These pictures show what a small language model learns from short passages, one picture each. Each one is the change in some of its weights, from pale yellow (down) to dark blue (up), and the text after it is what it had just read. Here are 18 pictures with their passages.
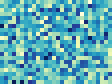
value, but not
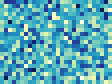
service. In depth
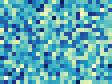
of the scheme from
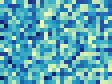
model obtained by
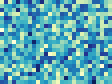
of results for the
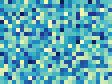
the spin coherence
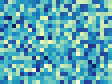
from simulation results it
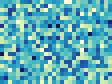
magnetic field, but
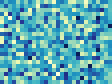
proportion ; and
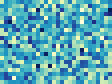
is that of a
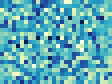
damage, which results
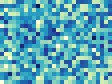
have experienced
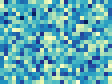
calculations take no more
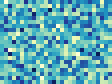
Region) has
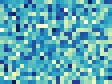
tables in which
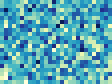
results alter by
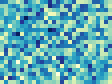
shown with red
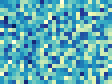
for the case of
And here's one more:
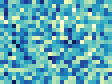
emerge in the
